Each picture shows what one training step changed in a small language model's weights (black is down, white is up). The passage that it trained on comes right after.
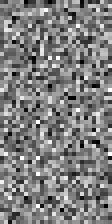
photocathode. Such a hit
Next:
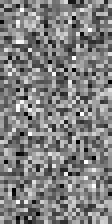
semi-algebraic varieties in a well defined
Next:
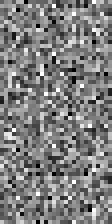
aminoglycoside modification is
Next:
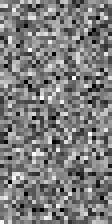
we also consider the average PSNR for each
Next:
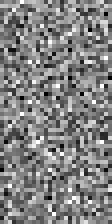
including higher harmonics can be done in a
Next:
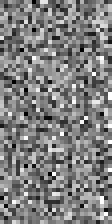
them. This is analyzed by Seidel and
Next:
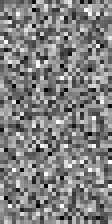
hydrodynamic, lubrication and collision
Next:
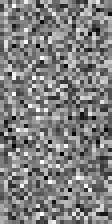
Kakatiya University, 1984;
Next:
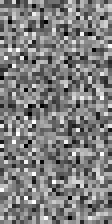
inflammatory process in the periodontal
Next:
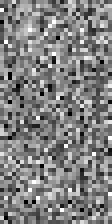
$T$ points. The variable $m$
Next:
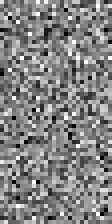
formation of the new fluorescence product
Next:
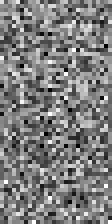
\mu} - \epsilon_{\tau
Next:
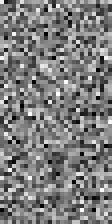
expressed even earlier by the Russian scientist
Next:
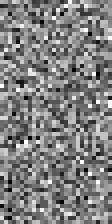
proofs are beautiful, but they
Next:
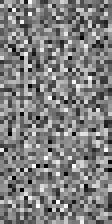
and valuable comments. We also thank the
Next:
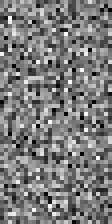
wards and children. This also reflected in
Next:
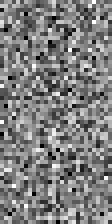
$654$ batches divided into
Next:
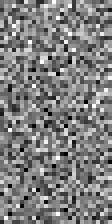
F_m\backslash H_m}
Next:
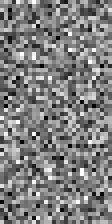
Full URLs are listed below rather
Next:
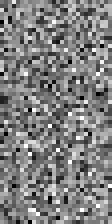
$C_z$ and $\tau$ do
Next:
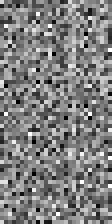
possibility of drug expulsion due to
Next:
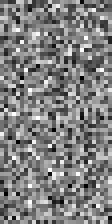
a local theory might be the emergent theory that
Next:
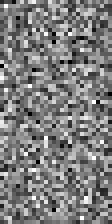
such that for any $u \in
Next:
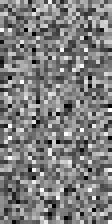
stellar wind, in addition to the initial turbulence
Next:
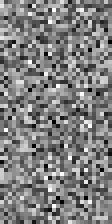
can be studied and referred to by the panelists
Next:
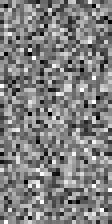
a polyhedron in $\R^n$,
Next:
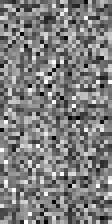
been a global interest in using sustainable
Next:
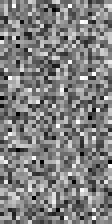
the $\Lambda_{QCD}$ scale of
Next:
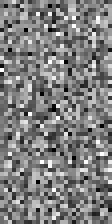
concludes that herbal soap prepared
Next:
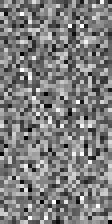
its dual frame. \begin{thm}
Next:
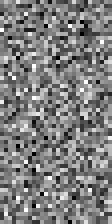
gap-spanning (edge-like)
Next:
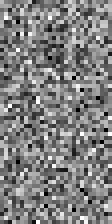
non-standard dipole operators, we can
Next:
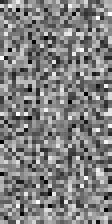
of the essential mineral for humans and
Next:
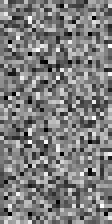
this study are Safety Shoes and
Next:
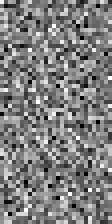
(figure 2, [f]). Each
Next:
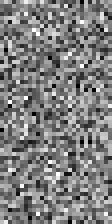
after 10 freeze-thaw cycles, while
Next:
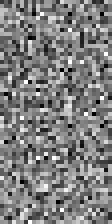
into soil salinity management and its implications
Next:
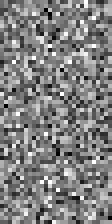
g_2}_{\sigma}$ can be uniquely
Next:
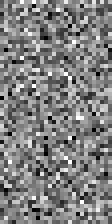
autoequivalence induced by a spherical twist
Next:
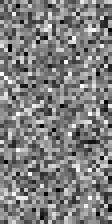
correct values of the nucleon magnetic moments.
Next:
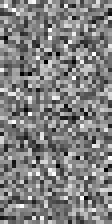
not direct evidence of relativistic motion). \vskip
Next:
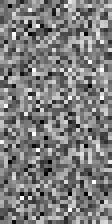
renewable energy and aquaculture
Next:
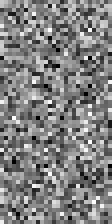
constant in the above expression is directly proportional to
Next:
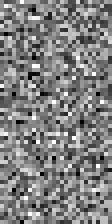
as they contribute with a relative order of
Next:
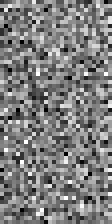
of tunneling spectroscopy, and used
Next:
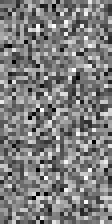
largest ball centered at the nucleus and included in
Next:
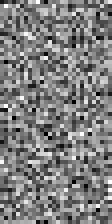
an example, the left convolution will reduce the
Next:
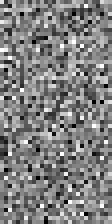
extraction key and a decryption key to
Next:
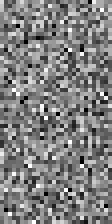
In \cite{Fuentes2016},
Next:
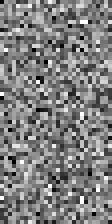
role and the model(s) of
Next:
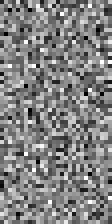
and Select), consider using direct manipulation that
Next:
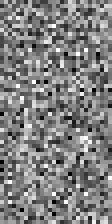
denote the smallest and largest eigenvalues of $P$,
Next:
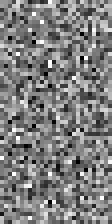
DNA bands were then visualized under the
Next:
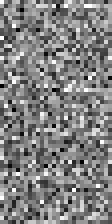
2\sqrt{m}$, we find
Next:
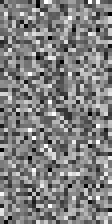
got the same result using a different method.
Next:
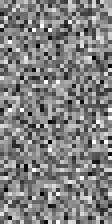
numerous computer vision applications, deep learning has
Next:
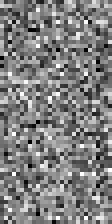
NaCl, potassium extraction
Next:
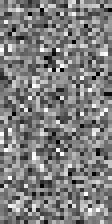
$X - \{x\}$ is not open set
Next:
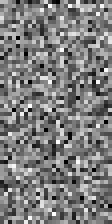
the OECD average. This gap explained by
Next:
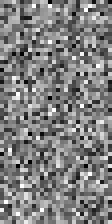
projection function as follows: \begin{align}
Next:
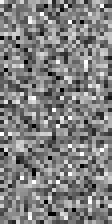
the image of $v_a\ot
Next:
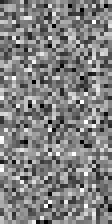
the requirement $(\delta)$ of the definition of
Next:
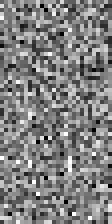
and hence the many-body effects are very
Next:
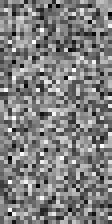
C. Bisconti, F.
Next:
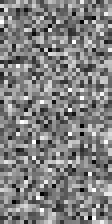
of $i^{(k)}$ denotes the level at
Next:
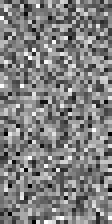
by a high number of closely (in terms of
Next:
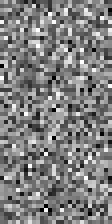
$1/2$, with equality if
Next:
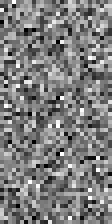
$G/P$ as a number
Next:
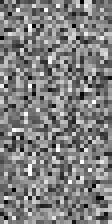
to 6.21 eV using a
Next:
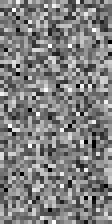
the piece of bone had been removed but for
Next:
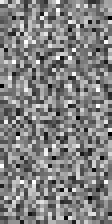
96 %. (The reading is an
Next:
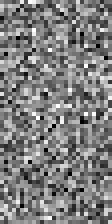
be modules of dimension $4$ given by
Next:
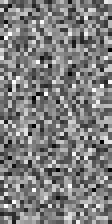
flow and total no. of flows. -
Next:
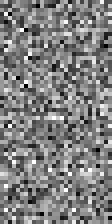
stored accompanied by an-iconic
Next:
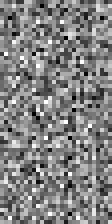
rises to very large values initially (large
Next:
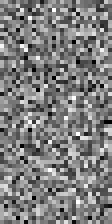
Technology Perspectives 2015*. (2015).
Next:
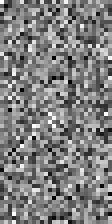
passing frequency is shown in Figure 9. According
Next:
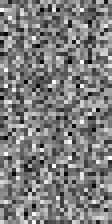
as shown in Figure 3. Second, the comparison
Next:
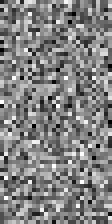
$\co_r$ with blue if
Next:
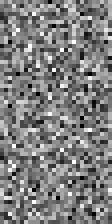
q_n \}$ in a way that the
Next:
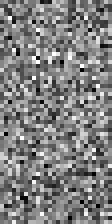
Kids and Parents", there were several
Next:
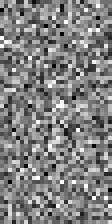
interaction} The nonretarded vdw
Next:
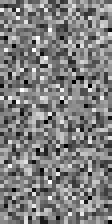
the rehabilitation path. Moreover, the
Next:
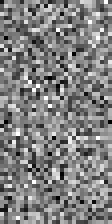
given in Lemma \ref{lem-p}
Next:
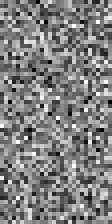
\Figure{exp_example}. As shown in
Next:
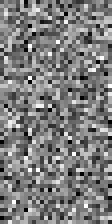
which depends only on $\dot{H}$, represents
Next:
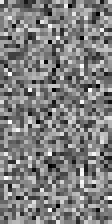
in other fields. Thus, Holmes and
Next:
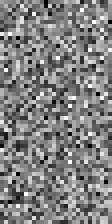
of the Lie algebroid
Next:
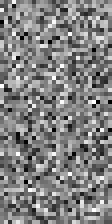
$t_{bi}$, three distinct regions are
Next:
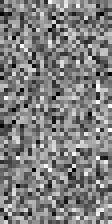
centrifugation at 3500 rounds
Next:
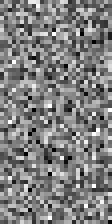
independently and identically distributed Gaussian random variables with zero
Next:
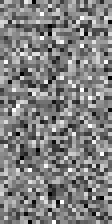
skip-free processes satisfy Assumptions
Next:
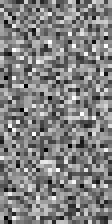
Family Income Less than
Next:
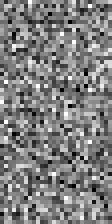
identities are \eqv/ to existence of
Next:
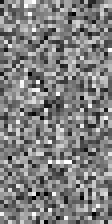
define the category RB$^d_S$
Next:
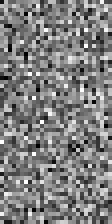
among university students. *International Journal of
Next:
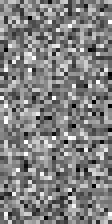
\ot {e_i}^i \nonumber
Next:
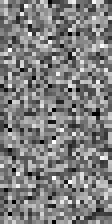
Md. Asaduzzaman
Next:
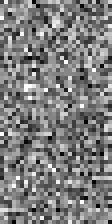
vector fields on $M_1$, identified with
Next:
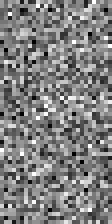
a tipper repair garage
